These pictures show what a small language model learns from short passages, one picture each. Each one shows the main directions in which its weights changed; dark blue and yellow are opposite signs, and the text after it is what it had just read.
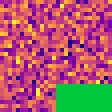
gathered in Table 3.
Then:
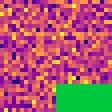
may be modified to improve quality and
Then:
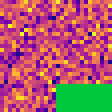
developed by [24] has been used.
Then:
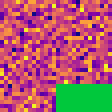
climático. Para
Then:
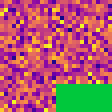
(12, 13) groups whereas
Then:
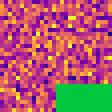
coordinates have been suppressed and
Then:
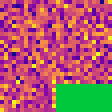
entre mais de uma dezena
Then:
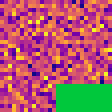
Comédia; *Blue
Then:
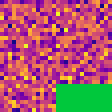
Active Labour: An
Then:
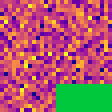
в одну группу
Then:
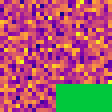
observed. Viral load
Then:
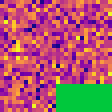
pulses from the target.
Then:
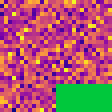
not exceed more than $20\%$
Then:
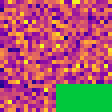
b)), which has the effect of
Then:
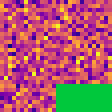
el anterior desarrollo. Sin
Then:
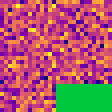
and non-trivially with respect to
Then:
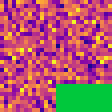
the relationship between combinatorial
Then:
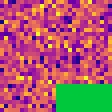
Applicability The legal requirements described
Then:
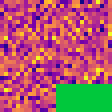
optimized formulation were subjected to
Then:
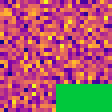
of a connected graph G . We
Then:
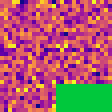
um projeto sobre o Rio
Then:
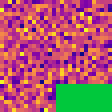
unit is equipped with four
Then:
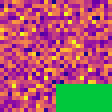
Emerging Atmosphere,
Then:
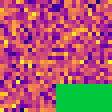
performance of the platform, as the
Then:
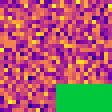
Saavedra a projetar
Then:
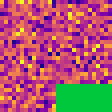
licences does your NUM
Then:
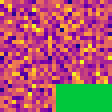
параметрів за
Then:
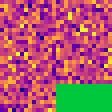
side of the range. The
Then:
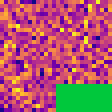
cognitive pool with the
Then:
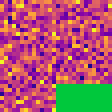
le palme dell’oasi
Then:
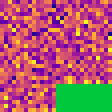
C.Fetecau and
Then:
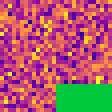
in that a high eccentric
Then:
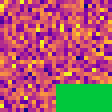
masalalar va boshqa
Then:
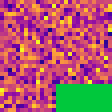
means pre-permission probes can
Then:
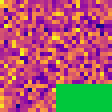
fricative س [s]
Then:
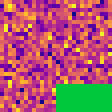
передавати знання з
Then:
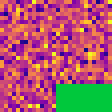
сил» (Ishlab
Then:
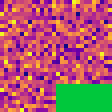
and G) are considered which larger values
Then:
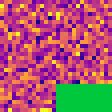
анализ, СамГУ
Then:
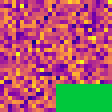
Using a Contextual Approach
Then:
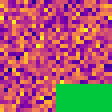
summarize the main steps of the
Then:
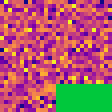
can be related to several current issues and
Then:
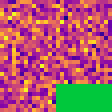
даври бадий
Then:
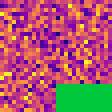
the potential for associated harm to the
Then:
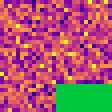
monolayer just has a small
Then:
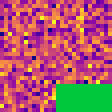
Writing about the Bukhara
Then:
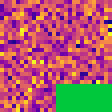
than the critical one) for the
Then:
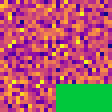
впевненості у
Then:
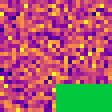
in Unsecure Medium.
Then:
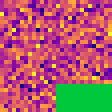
nishoni sohibasi
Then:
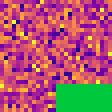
seem to be far away from
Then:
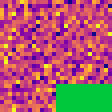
many developing countries in the
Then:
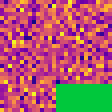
equipment [5]. The operating
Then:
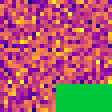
across the Atlantic. This paper
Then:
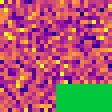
heavily interactive so it cannot
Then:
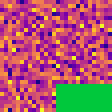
on solutions that have partially solved
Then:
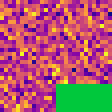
of the individual peaks of the
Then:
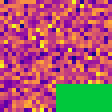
radius of filaments in the
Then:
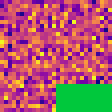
то же время,
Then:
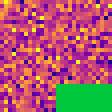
texto mais simples em termos
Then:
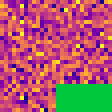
Fragestellungen beim
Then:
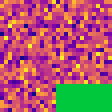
usually exhibit large uncertainties and
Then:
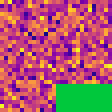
Historical Review.
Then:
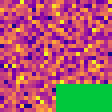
pollution mitigation is
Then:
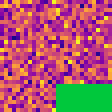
Bottom: IMaX
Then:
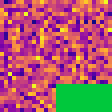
Obsessive Passion was
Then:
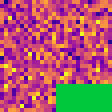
Materials and Methods
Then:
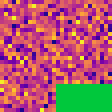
with discordant proper motions}
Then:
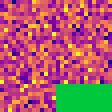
techniques of worldsheet quantum
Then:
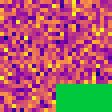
ein Steinchen nach dem
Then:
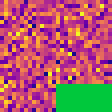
– Joint training on numerical
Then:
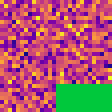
to adapt to kernel evolution.
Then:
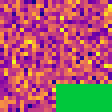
Shape modeling - Shape analysis.
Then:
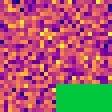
the industry picked them up.
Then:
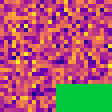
the challenges. The qualitative
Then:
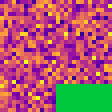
sehingga memberikan
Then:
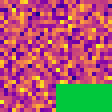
to Ho Chi Minh
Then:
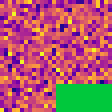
intizom ichidagi
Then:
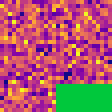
bands are consistent with constant visible
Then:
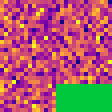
Uzbekistan named after
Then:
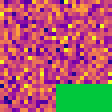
are indications of itinerant
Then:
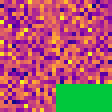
in both momentum and energy. This is similar
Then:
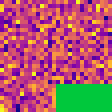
due to fan blade modal
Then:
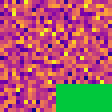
impact against our a priori
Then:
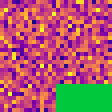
nanoscale should be within the
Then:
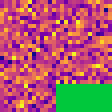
\section{Results} The results presented
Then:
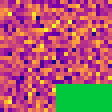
team members as a dynamic mechanism
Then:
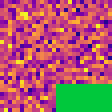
obtener conocimientos para
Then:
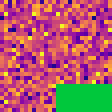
for cooperation towards the creation
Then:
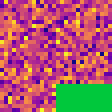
based on the additivity of the
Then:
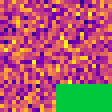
is a type of poultry that
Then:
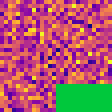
outcomes} For our experiments, we have
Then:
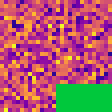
Geografia cultural,
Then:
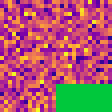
those whose frequencies increase inducing
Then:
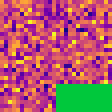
canopy volume. In addition,
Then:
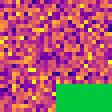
relevant information useful in different
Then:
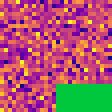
was calculated after each 500 molecular
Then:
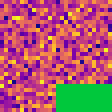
scalars contain additional effects of the scalar
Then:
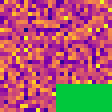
storage is becoming more and
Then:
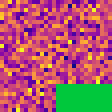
and in the face of these
